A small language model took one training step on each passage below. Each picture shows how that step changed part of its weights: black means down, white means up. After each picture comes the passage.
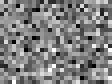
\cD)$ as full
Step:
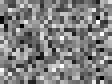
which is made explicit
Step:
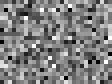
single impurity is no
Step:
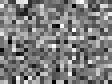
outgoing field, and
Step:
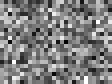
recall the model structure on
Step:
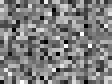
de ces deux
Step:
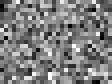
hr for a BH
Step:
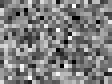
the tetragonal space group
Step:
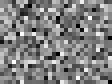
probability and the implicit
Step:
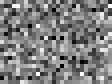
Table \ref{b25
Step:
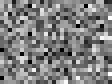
just like an open
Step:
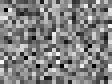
For comparison, the
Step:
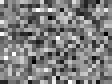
two semicontinuous
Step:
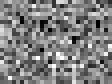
names, in particular as
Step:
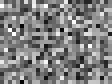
times correspond to the time
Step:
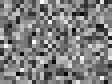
gain $\eta$;
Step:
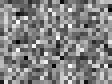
retraction of the inclusion
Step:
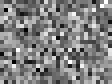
The one-dimensional rule is
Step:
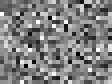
on the Mathematical
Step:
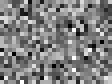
period two. } \item
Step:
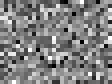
that the effective dynamics obtained
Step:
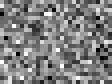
were also inspected
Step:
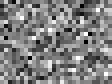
image of an F-18
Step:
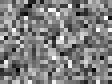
value of $\omega_2$
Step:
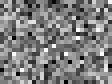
$E$ whose projection
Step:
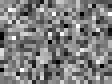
sets $S$ and
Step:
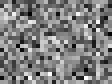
$\mu$ timing
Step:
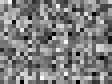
of the inner index but
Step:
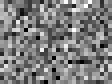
average, the last two
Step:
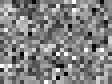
is projective, one can
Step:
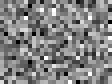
observed correlation length becomes
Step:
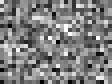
qu'il y a au
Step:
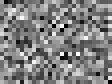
Advances in
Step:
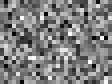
this knot shares some
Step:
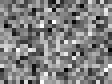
in terms of vexillary
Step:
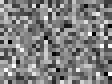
reducing for $V$.
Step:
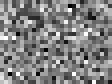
such terms, that is, to
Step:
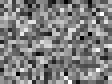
$F$ be a distribution in
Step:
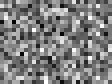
not as small as assumed in
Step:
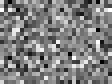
system using DFR,
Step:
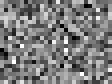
the experimental results we measured
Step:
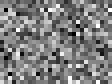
We point out that this problem is
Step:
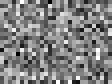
to the cokernel of
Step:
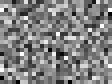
described here, takes
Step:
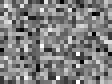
domains (**Figure
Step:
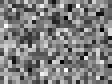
the volume of the
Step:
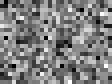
C,\\ Universitat
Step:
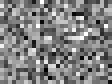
cutsets, and the
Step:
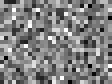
description of the coupled
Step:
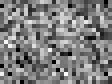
in $\rV$, the order
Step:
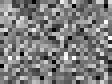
is the connected component
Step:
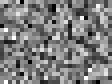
from a star cluster. The
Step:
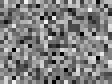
with each junction responding
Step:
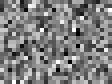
increases in heart rate
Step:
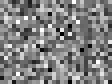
received from the
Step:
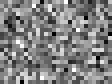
of the electron-hole
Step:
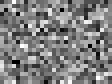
a natural choice for our
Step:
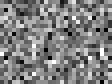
The challenge in that
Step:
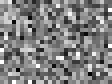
of Physics [1].
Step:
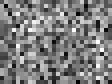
although there are some
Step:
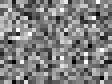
density, it is given by
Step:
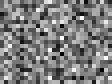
sample 3 \\ \hline\hline
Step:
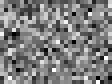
the study of a new generalization
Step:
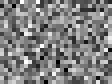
\end{rmk} We
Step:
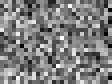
$ in the various defining
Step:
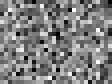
and $H$ is the graph
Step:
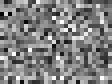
and inside, given respectively
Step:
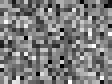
t), $ which yields
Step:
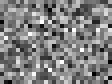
unnecessary atom.
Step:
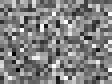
precisely, the particular
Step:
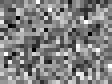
a higher teleportation
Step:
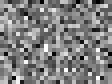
data by improving the
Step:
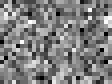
$\vec B$ is sampled
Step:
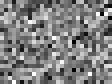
a small beam spot
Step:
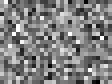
to share a common
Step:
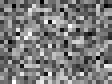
column, each terminating
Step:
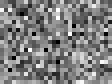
using scalar products:
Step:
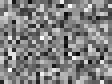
to denote the disjoint
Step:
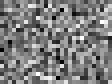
Tien Zung}
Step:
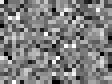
are converged within
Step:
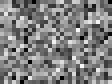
is a maximal independent
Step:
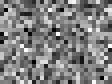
When $G$ is the
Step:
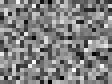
\end{equation*} as a
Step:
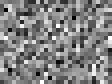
Lie algebra is generated by
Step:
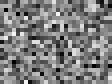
e^\gamma \log \log
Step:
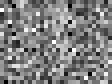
by the discussion above, we
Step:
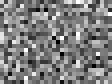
\begin{eqnarray} \sigma
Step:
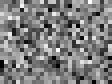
valence $0$ and
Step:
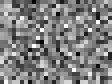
is expressed by the difference
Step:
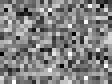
Consider furthermore
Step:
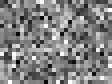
between the tee distributions in
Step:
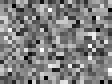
account of the physical
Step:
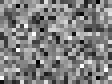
events and shifts
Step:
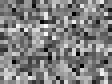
in the untwisted
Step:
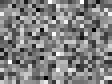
well justified by
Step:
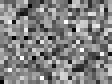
obtained at the same epoch
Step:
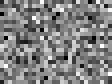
Our technique is
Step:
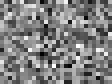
of fast neutrals
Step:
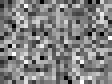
{sec: Spatial
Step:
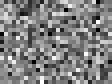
node $q$ of
